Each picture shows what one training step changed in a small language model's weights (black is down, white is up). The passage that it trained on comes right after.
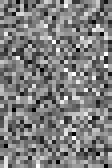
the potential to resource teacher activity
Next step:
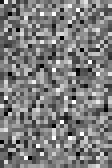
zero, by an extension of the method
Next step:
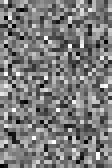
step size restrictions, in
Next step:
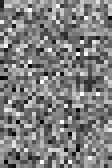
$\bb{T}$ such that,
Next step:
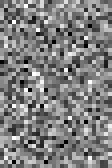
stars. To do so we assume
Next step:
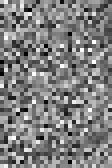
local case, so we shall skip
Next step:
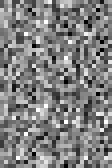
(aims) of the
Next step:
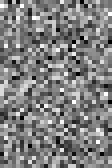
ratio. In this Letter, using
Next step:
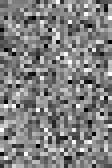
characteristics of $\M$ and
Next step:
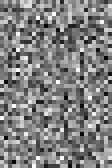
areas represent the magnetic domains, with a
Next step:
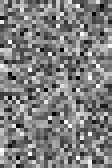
two-phase Stokes flow, the method
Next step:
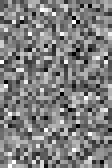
leader orders the transaction with other
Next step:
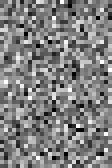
realistic observational conditions. For
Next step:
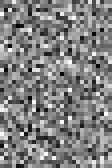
416) gives us that $$\log
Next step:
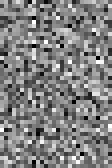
Definition 4. Therefore, choosing coordinates around
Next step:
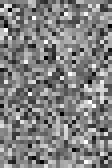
spin phase when there is disorder.
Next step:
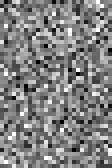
chosen for the linear part. The
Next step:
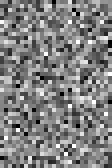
over-fitting, with the aim
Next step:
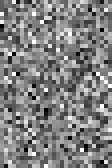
has an average spectral resolution of $R
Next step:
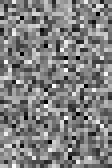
on the problem explored as well as
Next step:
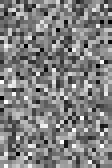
all the samples and the LSSE
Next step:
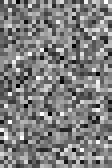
using an approach that is essentially dual
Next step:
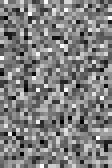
<1$ then the generator of
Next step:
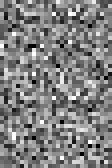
view of Theorem 2.1, there
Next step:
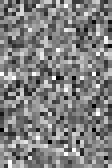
the continued fraction expansion of
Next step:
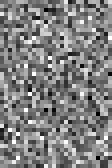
distribution law (7). ##
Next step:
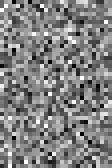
& \text{if }
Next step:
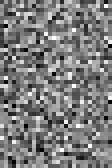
its dielectric constant, and its
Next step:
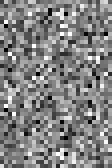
\right) \left(
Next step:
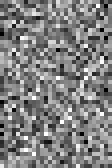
of 19-d supercycle
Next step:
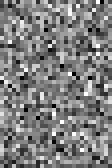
have \begin{align*}
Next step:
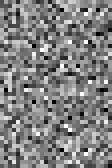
polynomial $P(x,y)$
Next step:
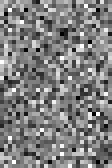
Traffic Flow Model with
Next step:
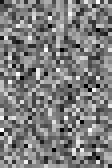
to provide a new proof for
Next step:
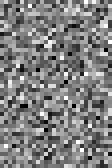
model describing the dynamics of a fluid
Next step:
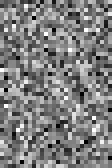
as extracting the asymptotic long time
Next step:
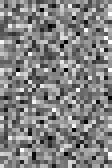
However, because tiling reduces the
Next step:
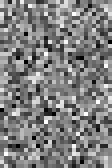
This suggests that control with two inputs
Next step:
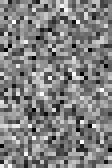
$(M,x)$ along the normal
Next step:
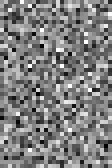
useful to investigate whether the main features of
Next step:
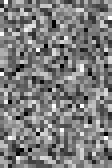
action, i.e., measuring
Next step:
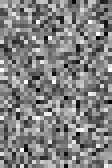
ports. Each port receives
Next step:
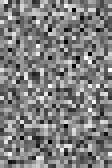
hypergeometric series, because the absolute value
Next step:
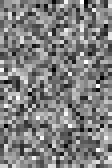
power (of a prime)}
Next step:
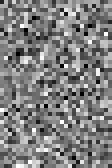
so that the level of threshold in the
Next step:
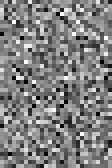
that $2\bigl\Vert
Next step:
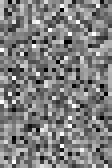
$p_2$, we lookup
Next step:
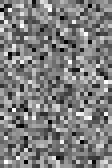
argument is the {\sl squeezing
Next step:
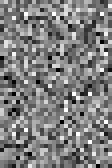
field of characteristic 2 and $h$
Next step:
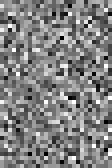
$2/r$ term from
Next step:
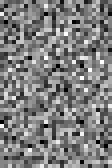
the distinctive features of this
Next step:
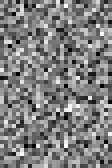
the relevant perturbative Hamiltonian involves the gravitational interactions
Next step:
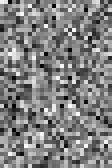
simple linear fit, the slope of which
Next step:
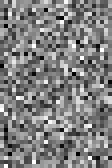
Next (section \ref{eq
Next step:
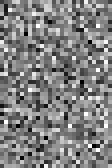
on this topic and refer to the
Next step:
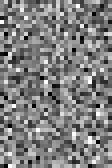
two phase flow regime where only a
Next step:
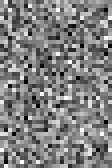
solution from Test Problem
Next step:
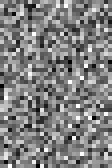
correspond to the $\pm 2
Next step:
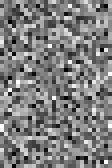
3. Also, they believe
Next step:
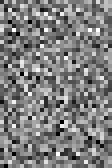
means that for $n \geq
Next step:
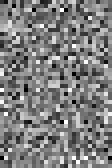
breathing of the
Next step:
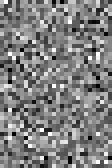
small \emph{u} for cases
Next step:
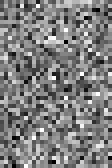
Future Interests}
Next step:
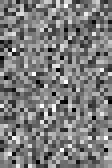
the $i$th factor of
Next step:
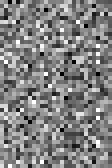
$\langle V_1, \ldots
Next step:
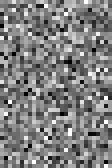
large and small arguments. These will be
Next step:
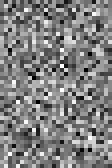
whenever $f\in E$ and
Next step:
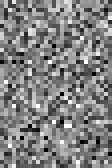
from $E_F$, affecting
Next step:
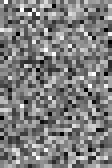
convolution operation. \end{thm}
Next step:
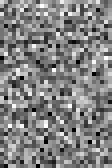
A_2, \Gamma
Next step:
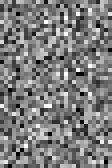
the correct confidence interval coverage.
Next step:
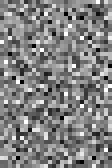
{\it Elements of
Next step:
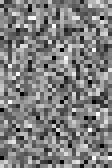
(r-2M)$ defined for
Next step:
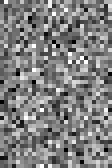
gap closes at the center of the
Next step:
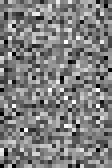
14 words of length 2 by
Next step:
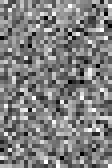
invariant under a negative isometry
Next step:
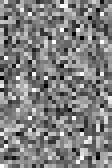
free family of cycles contained in
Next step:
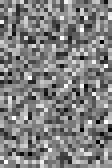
pressure (freezing from the previous coarse
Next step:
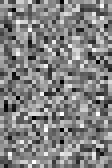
u^- || $$ which clearly implies
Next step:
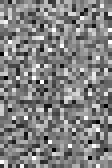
Let $\mu_v$ be the
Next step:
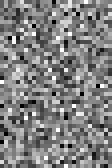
guiding principle in the investigation in this
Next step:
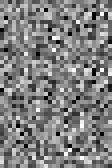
Then $\mathcal{F}=W$
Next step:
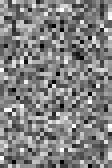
In this way, we have extended the
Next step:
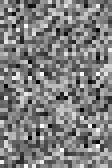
the gyroscope sensor,
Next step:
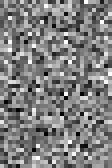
derived from radio and infrared
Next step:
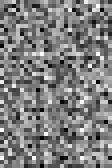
and the privacy issue exists in the
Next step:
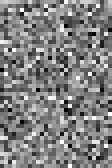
Volodymyr and
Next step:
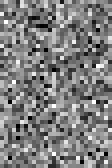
soft emission should be qualitatively
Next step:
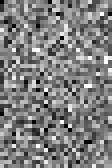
$g$ and $v$ as
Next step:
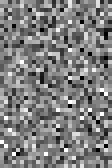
fixed points of the flow equations
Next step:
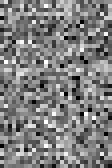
metric (the length of the shortest
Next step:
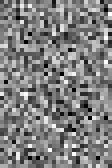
code to determine the number of classes whose
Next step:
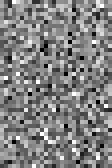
For each bin in $\ETm$,
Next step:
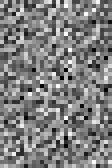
the critical dimensions of the operators
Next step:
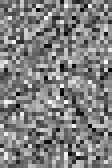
the details about this problem. The latter
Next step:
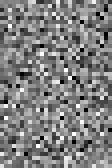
section of $\widetilde{X}$ and
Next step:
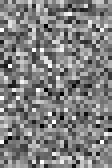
is constant across units and time, and
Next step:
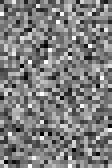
that the most refined nonempirical
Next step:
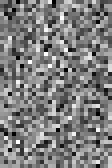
an adversarial model to predict
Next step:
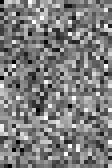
The SN kicks imparted
